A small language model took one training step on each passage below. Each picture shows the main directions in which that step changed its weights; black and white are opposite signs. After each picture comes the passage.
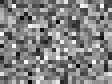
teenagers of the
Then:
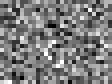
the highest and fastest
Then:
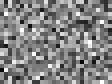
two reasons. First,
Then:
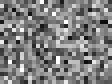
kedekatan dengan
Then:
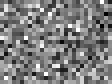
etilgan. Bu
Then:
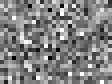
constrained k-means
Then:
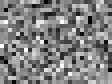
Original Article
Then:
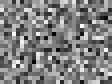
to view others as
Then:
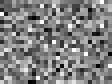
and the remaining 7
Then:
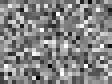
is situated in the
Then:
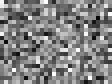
spread and partial
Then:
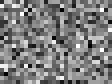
física, la que
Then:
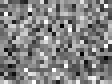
\cos q_0\phi
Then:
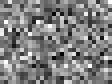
$ belongs to the
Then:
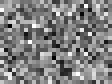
is expressed by \[
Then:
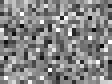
Senapati Abstract
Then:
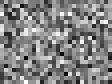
(\text{number of
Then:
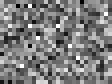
en première
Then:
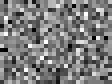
irrelevant in the
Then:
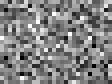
proporcionar maior
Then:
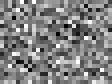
can also be aggregated
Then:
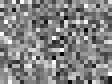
m/s, with the highest
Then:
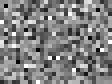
corpo multiplicada pela
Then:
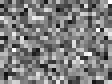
cascade is never
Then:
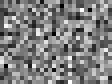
the feature importance and
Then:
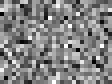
Por fim, serão
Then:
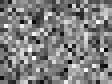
that is centrally biased
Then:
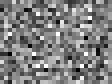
to be tested. This is for
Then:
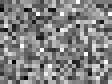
to assume $p =
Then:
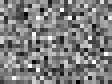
many subprocesses where the
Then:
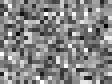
= 2$ вызова на
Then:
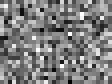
la presencia concomitante de
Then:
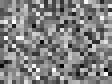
On the other hand, between
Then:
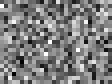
Nesse período
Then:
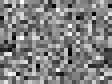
and communication. To explore
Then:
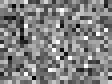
de espera (7-10
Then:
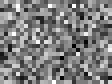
researches suggest that
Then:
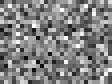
is the second most common
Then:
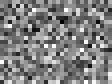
we assume that the boundary
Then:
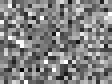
also benefit from
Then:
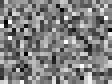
; Ngono,
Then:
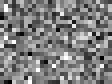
are the (fixed) values
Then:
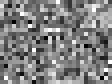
здатність до
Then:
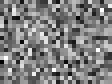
Tim pengabdian
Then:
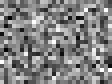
a bridge.
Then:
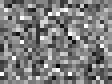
bizonyos fokú
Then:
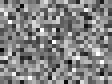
stakeholders are
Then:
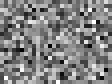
can obtain any arbitrary
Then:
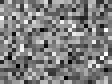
Social Media
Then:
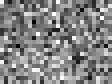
sie ins Bett
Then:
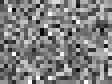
nonlinear term proportional
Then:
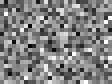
two-step process by a
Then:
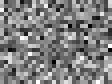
strength function. In order to obtain
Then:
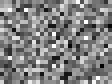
of the surface temperature
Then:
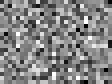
so we can determine whether
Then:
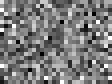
and $D$ are both
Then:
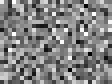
diareya, jigar
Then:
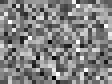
research infrastructures with
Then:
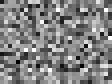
less bit rate leads
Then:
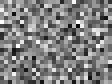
and diet of the Barn
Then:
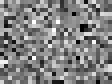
the association between SES and
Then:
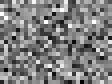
or organs) for
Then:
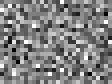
is clear from the Fig.
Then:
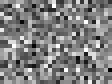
soil erosion models to
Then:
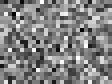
opportunities to their
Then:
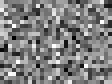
and more. We argue
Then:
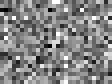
for the exchange of data between
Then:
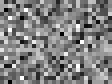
tasvirlashda vektor
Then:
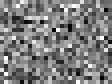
boshlanish qismidan
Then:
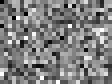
differentiation of the 2018
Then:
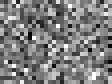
author(s) obeyed
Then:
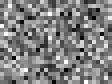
12. What can be
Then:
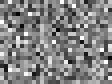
\left(\frac{y -
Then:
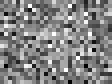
with respect to those of the
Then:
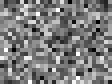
cumplió con el
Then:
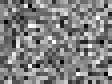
had to be constructed.
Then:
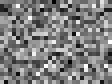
risks and to control the
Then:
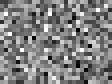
assess the test bacteria's
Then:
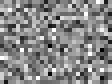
of Medicine*, 126
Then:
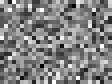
tool [6] & is used
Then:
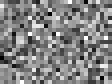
In order to improve the
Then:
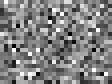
Table 1. Location and
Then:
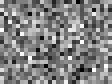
$v$. Following
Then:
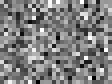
ensure energy conservation,
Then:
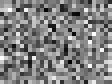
of the benchmark
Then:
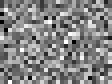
the UT-DMEM
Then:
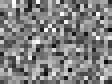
meaning from words that were most
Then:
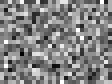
author Adeyanju
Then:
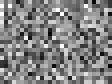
Main time loop 46 do
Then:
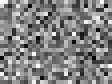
see, there is a real
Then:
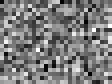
the simultaneous detection of
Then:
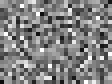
always the last gets
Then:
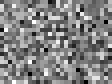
substation 195 restores
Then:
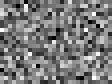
my travel plans in
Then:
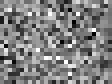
phase space ${\Bbb
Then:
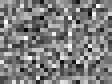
hotels. In addition,
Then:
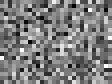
only if $\langle x_n
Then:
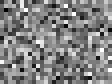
qanday namoyon
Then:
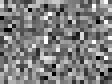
Prin urmare,
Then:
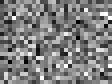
The constant pressure design method
